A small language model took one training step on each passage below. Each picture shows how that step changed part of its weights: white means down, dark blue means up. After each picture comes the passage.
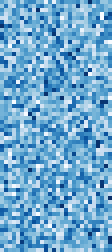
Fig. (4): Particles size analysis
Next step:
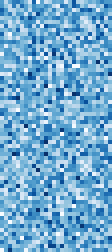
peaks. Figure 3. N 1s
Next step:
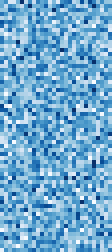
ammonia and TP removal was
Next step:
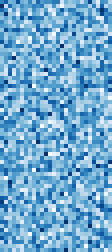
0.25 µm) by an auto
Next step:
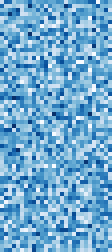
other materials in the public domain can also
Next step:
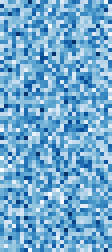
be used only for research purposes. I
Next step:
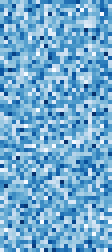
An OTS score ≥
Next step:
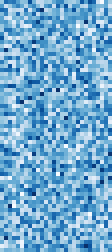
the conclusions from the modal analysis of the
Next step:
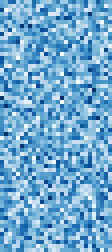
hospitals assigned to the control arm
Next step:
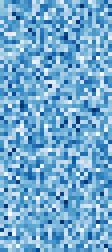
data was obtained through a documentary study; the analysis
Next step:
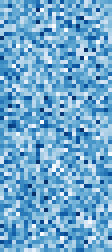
– semiring. Therefore, as R is
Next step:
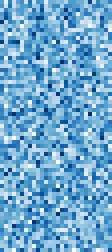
one pyridine molecule). If the
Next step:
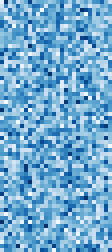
of all kinds of workers- skilled,
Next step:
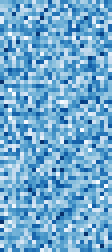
convective flow over an inclined porous
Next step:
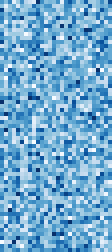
Nonileene L. Leo²
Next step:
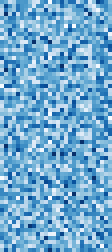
company policies and operational activities. Resources
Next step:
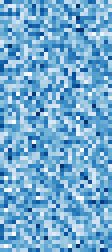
the aim to protect the Greek
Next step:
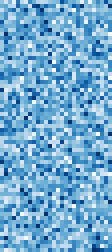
do so at the expense of lacking
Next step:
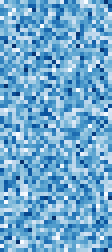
(2020). A case study of students' and
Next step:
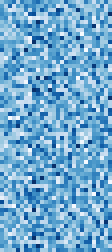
parametric form. A cubic curve with
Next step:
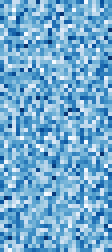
o'xshash namoyon
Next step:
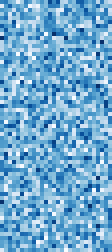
Elasticity (GPa) 27
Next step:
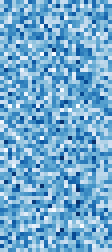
Department of the Interior
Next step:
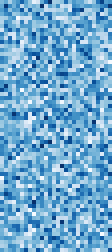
the subject, filling the information gap to
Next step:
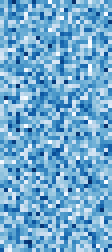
and resilience are important drivers of
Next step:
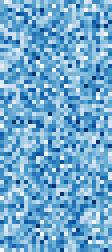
in the order of 2–5 nm with an average
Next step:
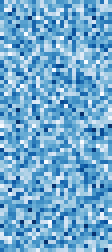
Pant Dhan 4. □
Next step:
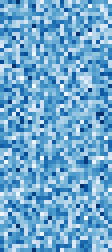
94.6%, significantly less -
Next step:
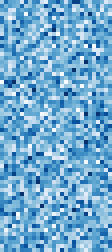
Tashkent: “ILM
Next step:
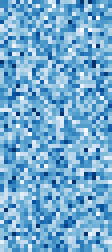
Voltage Gain (Figure 6) and
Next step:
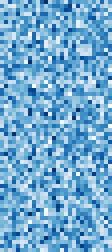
logistic regression models. Results:
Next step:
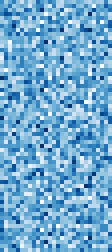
even though COVID19-related
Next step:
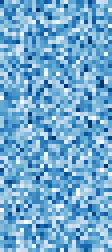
during this experiment had significant effects on the mean weight increase
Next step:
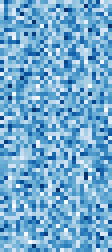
this very approach is the best for the analysis of
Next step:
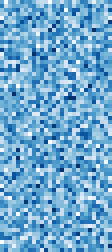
strength for the REC 3 series is
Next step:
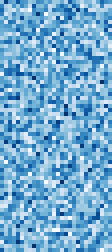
example: Time diastole:
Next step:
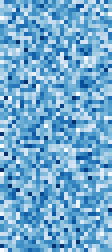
with 1.2 million and 2.1
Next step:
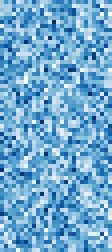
\quad (2-10)$$ This makes for
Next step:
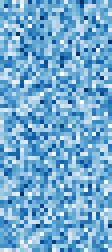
Brachycera (Diptera),
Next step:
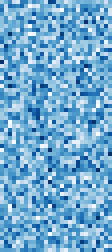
contain a distinctive epidermal
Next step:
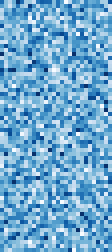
The kinetic impact option involves a
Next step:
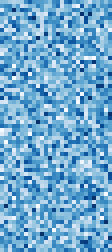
have shown significant interactions with active site
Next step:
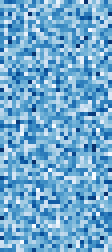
Vietnam is in its initial
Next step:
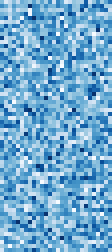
conductivity k [W/m°C]
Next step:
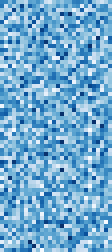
wt % of MWCNTs the
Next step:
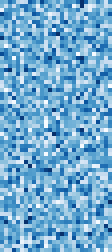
deep on the Cumberland Plateau,
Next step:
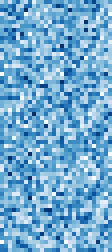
solar irradiance values based on
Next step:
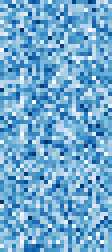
memory resources comparisons, with
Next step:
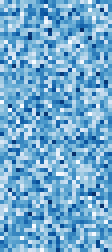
medical diagnosis. In
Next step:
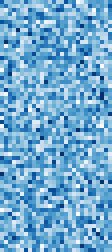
and problem-centered (Creswell,
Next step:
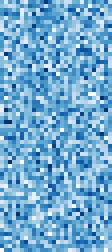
and collective empowerment. She can
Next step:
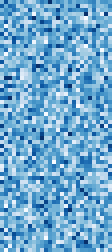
evaluation application featuring a single static
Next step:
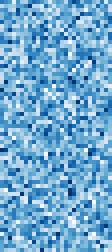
recovered by filtration using weighed
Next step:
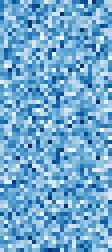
40: "Urban Social
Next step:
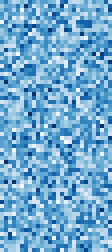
to assess the distributional implications of
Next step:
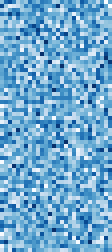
provided a unique opportunity to engage
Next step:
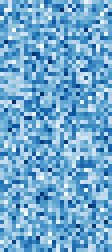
to cognition and narrative. Large
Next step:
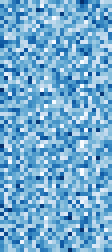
G, Manohar KA, Bhat
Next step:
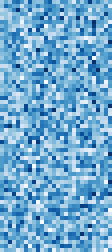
cesium frequency standards were dropping
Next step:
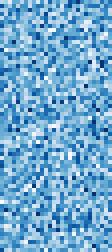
Institution of Engineering and
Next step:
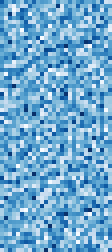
Properties of 3D Printed
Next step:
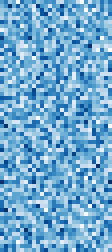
Correlation Analysis on
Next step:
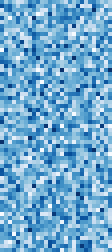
relief using intraneural stimulation.
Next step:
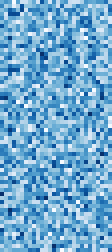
strongly contribute to the nation
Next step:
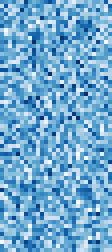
projected to increase from 1.6 m in
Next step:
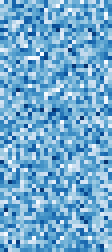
Implementation and Attitudes
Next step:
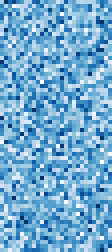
easy process of the manufacturing of
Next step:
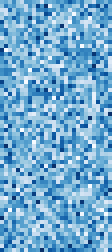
Researcher and Contributor
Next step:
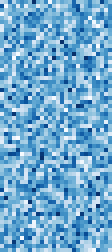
phraseology, slang, etc.
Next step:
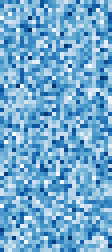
(%) Total Infection Rate (%)
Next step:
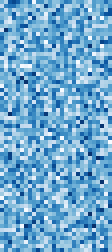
scanning the 2 beam interference spot of
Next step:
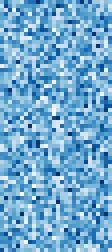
of Italian Cooperatives
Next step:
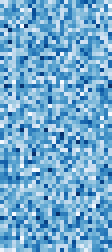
sun, though focused on the movement
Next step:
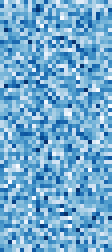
marked peak in the afternoon
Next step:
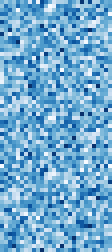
hypotheses were tested at 0.05
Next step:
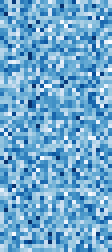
measures. Vaccination, particularly for
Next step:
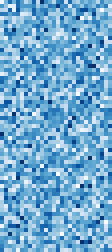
academic stream of study of post
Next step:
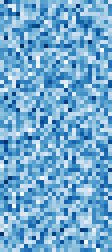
this paper, we present the architecture and
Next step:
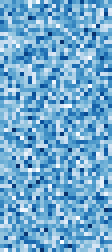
wind and clouds. His
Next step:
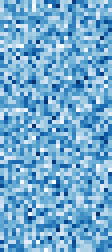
Taylor & Francis group,
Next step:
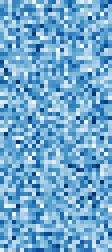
Various Grignard reagents were
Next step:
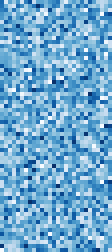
which extract essential features from the collected
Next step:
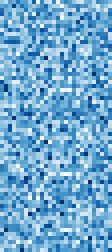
characteristic peaks corresponding to both the
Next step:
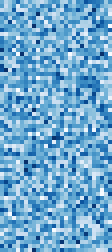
in Biomediq A/S; this
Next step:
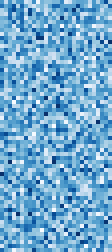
3 ha, burned in autumn 2019.
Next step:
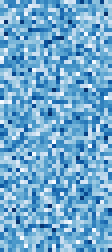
DK. Postoperative atrial
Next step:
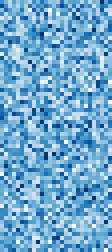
compared to a thin layer. This can be
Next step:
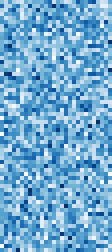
of 23 great interest, especially
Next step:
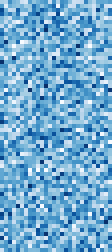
CSF. Different drugs have
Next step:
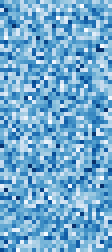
a rectangular flat finite element which
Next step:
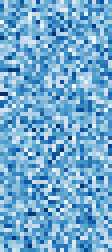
also indicates that insecticide has a
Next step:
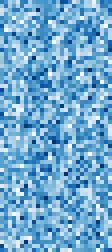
(1). The reason for the acceleration
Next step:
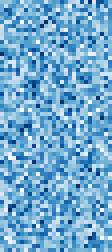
the same time, consumers can see products
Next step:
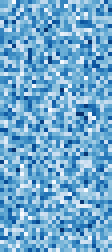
on the treatments indicating that the MOLW
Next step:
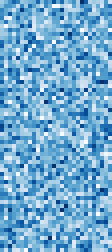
Bhuiyan AFH,
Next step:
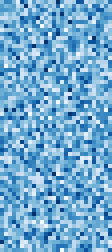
Service administrated by the UK
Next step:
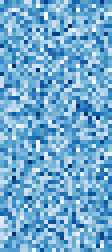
the value/potential and then if required,
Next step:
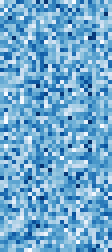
the effects of different nutrient media on
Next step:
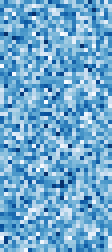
(including minimal pairs where
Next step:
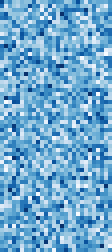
and “Execution Management”
